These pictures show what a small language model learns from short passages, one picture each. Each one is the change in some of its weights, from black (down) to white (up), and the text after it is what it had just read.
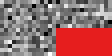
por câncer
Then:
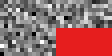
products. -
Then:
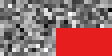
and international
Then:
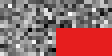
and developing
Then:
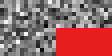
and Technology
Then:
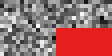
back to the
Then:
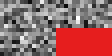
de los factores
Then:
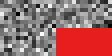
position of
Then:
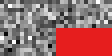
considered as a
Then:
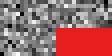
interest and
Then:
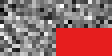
Affected by
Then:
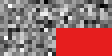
particles from
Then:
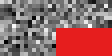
of intangible
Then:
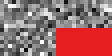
not easily
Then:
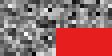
who are real
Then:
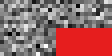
first for the
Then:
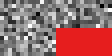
, in
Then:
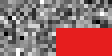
the tools
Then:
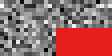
3. The
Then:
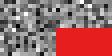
model, we can
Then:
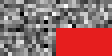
emes, al
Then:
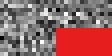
their potential as their
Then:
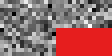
off and
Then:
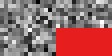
was supported by
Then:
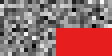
organized on the
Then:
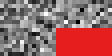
the reduction
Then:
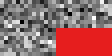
aimed at
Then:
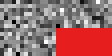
es, com los
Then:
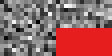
las salsas
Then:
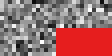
observation data).
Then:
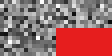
Science &
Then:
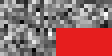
in physical
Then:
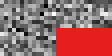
there for me when
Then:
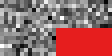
sampling was used
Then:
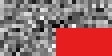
temperature to
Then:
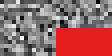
el autor de
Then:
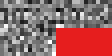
existen dos
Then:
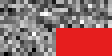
the wind and
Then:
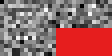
important in cases
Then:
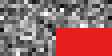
the nature of
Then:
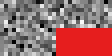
и это
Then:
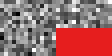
KDD process
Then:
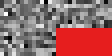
le réel
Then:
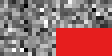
specified time
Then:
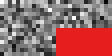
gels for
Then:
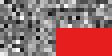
los principios
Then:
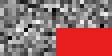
and 1, we
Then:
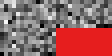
о его
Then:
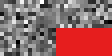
publication The
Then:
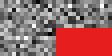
of PLS
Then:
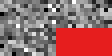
Reform and the
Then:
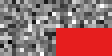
va osiyo
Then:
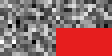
at the age
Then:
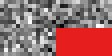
is provided to
